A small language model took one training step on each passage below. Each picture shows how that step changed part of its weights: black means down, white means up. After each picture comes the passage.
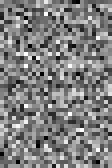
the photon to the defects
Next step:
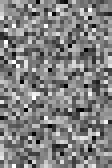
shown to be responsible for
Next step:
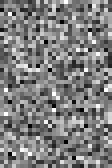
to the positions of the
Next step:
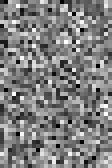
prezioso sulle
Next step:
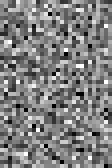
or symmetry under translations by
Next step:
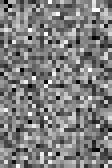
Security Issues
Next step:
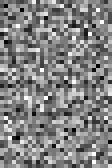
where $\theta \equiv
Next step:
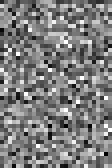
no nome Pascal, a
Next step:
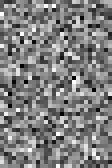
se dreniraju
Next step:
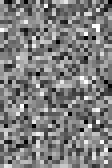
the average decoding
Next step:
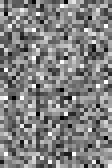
asrda ta’lim
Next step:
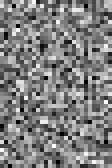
action of ${\cal G}$
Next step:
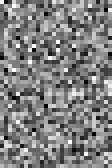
232). Envergure
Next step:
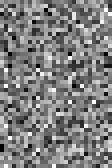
o desenvolvimento
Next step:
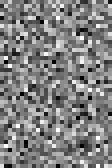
в символической
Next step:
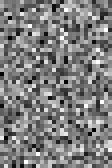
property is the
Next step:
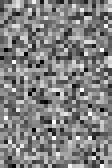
of the mismatch of the
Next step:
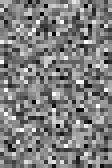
faster and the time of the
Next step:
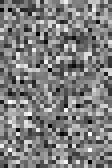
to great accuracy
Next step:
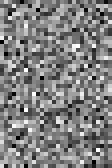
magnetic structure factor
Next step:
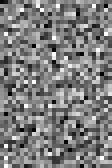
the basis of the
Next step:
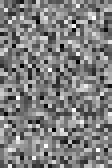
in AD Class 4 in
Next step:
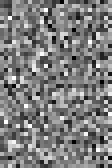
the moment generating function
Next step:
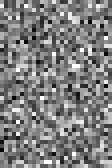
них нет ярких
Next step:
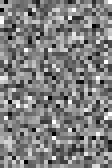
the consistency of the three
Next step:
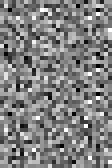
и възможности
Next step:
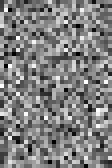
что наша
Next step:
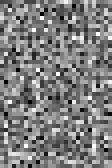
would obtain one or more
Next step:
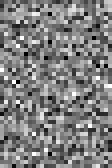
and total radius. This
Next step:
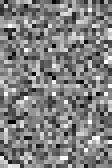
the title of each
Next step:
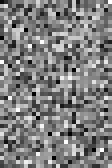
boshini it tashkil
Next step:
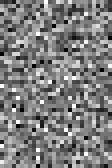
in-phase} component
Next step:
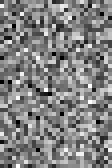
cosa, MG,
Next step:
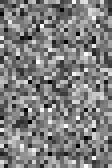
Eng. Med.
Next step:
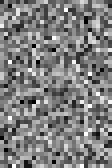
are between the ages of 30
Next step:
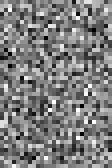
at different levels of
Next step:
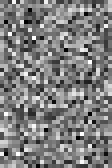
very different time scales.
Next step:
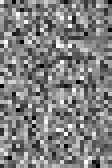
words are equally
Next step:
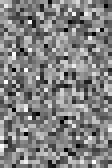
ghosts 60
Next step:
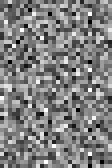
имеет право
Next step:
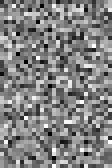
value of the temperature difference between
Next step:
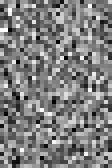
turlarini joriy
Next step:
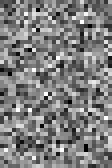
variation of $\alpha$ with
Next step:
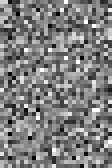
the strength of the impurity
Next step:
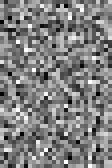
$\alpha$ source
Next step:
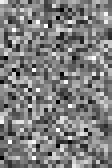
at GUT scale all
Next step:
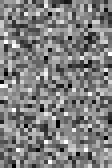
totul: primirea
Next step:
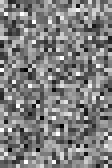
Mesoamerica. En
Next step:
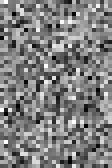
boshlanadi, bunda
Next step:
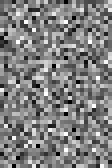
for the stellar model considered
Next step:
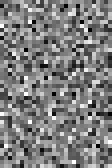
the theme Increasing
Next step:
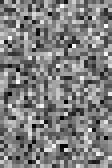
distribution, as reported by
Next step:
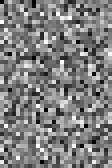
insonda belgilarni
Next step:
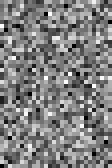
os riscos no dia
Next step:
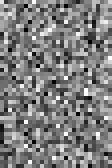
stability analysis for network
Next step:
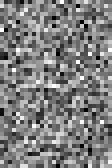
contract number No.\
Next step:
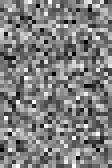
the inferred $\beta$ by
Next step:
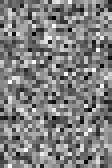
then it is the only known
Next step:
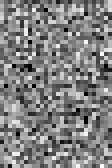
energy exchange, diseases
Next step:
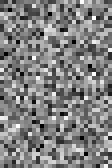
das instituições
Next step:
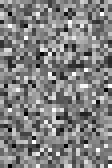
gauge bosons are
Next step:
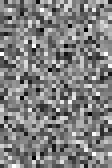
important than the edge in the
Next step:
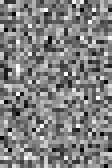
этого звуковые
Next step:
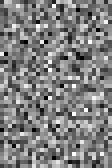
representa outro pilar nos
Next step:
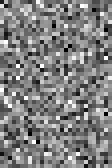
с контролем.
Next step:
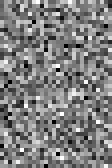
Meeting einer total
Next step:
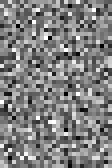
topologies and references
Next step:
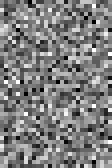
5-10 September
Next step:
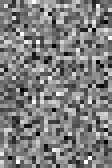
symmetric with respect to the
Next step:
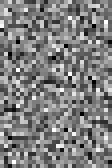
взять на
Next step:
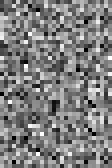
is not correlated with
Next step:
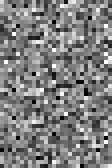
association of the
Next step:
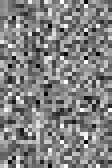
³. Deyarli
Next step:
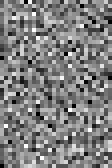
lo scontento e
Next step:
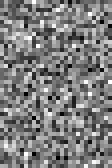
la trayectoria del
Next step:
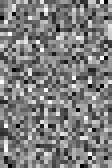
in both cases one expects the
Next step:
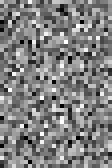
previously been
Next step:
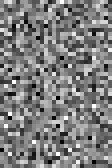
notions come from category
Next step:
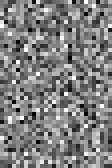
elektron shaklda
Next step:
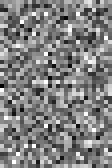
shows a small peak at
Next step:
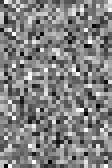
process of learning:
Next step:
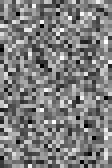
pH. Penelitian
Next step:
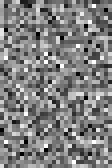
objectifs. Ces
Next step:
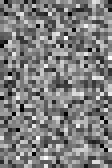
at $T_{\rm N}$ with
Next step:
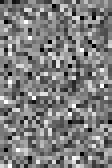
el cuadrado de la
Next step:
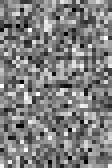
line shape was fitted
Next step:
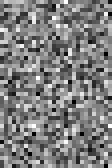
tilning mavjud
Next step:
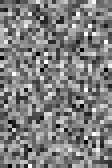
precessing jet in
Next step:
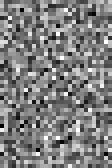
mixed with civil and
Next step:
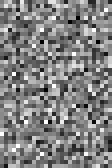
The pink circle
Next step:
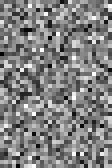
Vogel, A., .
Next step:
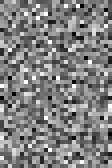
no EasyEDA e
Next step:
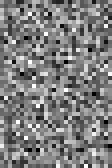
main roles of nurses
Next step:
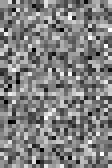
da literatura, é a
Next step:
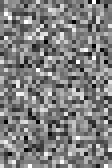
escrevia de forma
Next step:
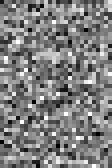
of compact binary
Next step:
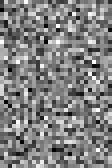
but given that dSphs also
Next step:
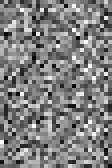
via Chrial EFT
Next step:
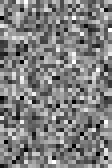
Eitel I, von
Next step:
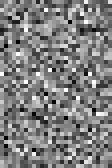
this metric has been shown to
